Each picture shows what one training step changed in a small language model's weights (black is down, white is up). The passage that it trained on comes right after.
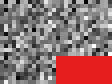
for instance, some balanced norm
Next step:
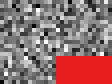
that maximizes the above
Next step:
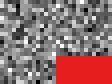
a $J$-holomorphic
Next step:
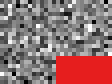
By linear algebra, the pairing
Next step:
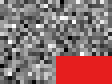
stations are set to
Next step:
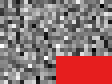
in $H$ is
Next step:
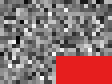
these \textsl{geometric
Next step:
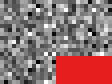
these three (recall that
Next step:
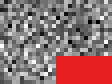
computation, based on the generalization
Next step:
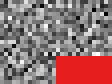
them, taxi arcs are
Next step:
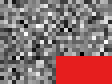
entree to deformation theory of
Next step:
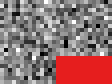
3)/\delta$ and
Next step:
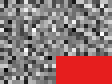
with the rest of the
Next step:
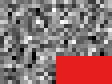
by \begin{equation}
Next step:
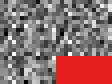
&\qquad \qquad \quad
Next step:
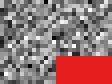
alternate in sign with
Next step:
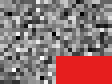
S^n$ be a
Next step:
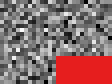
smoothness is defined directly in physical
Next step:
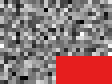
to $r$ by the
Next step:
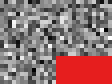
case studies of the three control
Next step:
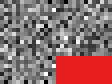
products of two sets of transition
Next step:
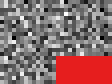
linear complementarity problems.
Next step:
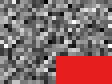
gamma distributed convolution integral with
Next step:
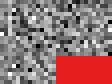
properties of the space (as
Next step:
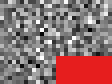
\times \cdots \times
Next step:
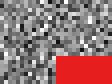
\otimes p_{\varepsilon}):
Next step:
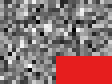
by at most the factor
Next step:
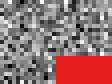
S \mbox{ for some
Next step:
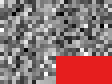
MIO for each set
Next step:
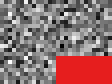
Lie groups, Math.
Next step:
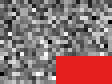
simple formula for their dimensions.
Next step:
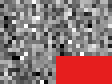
this updating scheme is
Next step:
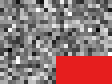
also the ``Satake
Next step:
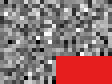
Let us use the matrix given
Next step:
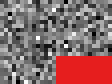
coherent good set of valuations
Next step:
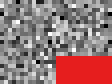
the system (4) has
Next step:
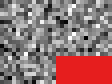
of {F}inite
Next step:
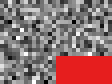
of matrix-valued orthogonal
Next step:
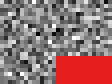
this, observe that the limit
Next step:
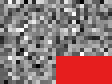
see \cite[Tag
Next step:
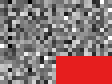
suitable subgroups of the orthogonal group
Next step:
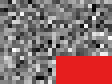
Dirichlet problem for the magnetic
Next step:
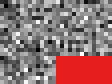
form (1) and hence
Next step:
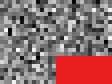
the restricted Burnside problem
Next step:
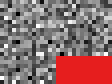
nine elastic parameters that
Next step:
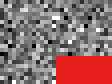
to complex powers $n
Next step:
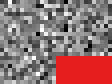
five series, three of which
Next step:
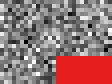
and X.~Pan,
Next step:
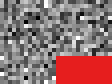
non-integer, then each
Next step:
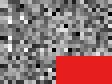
other expression counts the remaining
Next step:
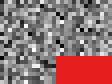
\le j \le
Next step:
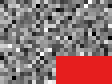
they are quite different:
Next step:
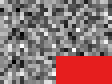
better resolve the onset
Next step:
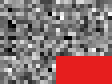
modules}, Israel
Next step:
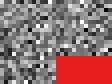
are independent with $X,
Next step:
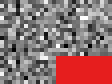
and $g$. We have
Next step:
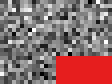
smooth on $M \times
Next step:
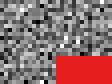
curves of genus two, each
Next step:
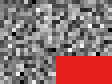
{\bf self-dual}
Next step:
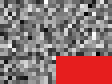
Note that by the structure theorem
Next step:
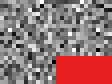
\alpha, \beta
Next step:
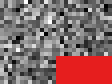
is Gorenstein flat
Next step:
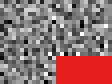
over a field of order
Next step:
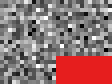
\section{Homotopy of
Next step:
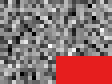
Research Potential'' of the
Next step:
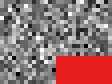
$u \in \langle
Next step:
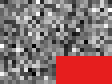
be an uncountable compact metric
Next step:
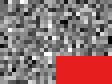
mapping is suitable for parallel computation
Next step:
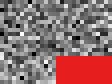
traces to the Green
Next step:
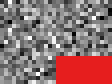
of $G$ for many
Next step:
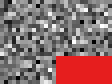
prove that for every left
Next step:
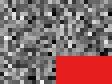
details basic results written by
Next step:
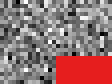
and the first correction
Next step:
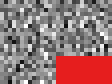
case, which we do not
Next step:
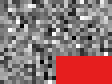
and $(\cdot,\cdot)$
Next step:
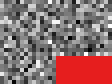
to possibly better understand the structure
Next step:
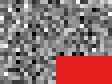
$F_\eta$ is
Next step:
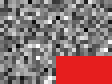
are made for rescaled models
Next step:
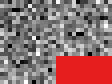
symmetric copies of the Newton polygon
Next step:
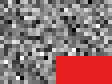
of the revised
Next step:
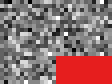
new groups. Note that if
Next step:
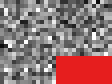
naturally acted upon by the
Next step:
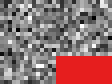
vector space, then $(\mathfrak
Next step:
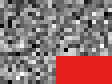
relative errors corresponding to the approximation
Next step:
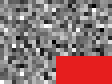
that the mismatch between
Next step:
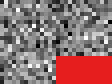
term on the right-hand
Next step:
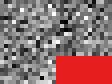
group} i.e.
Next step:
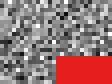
\mapsto g \otimes
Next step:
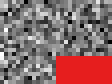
M$. Normal hyperbolicity
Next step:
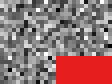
must be a multiple of
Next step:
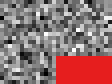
quadratic running cost in the
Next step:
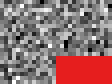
Unless noted otherwise,
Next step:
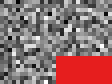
of logarithm} of
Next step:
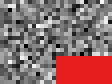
is more than 30 times
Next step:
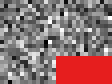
equals the top multigraded
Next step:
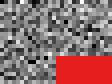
with pre-assigned
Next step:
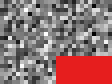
see that in this case we
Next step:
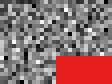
series $g_{\alpha
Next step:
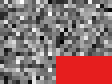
set. Invoke
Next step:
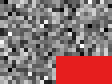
it is not directly specified.
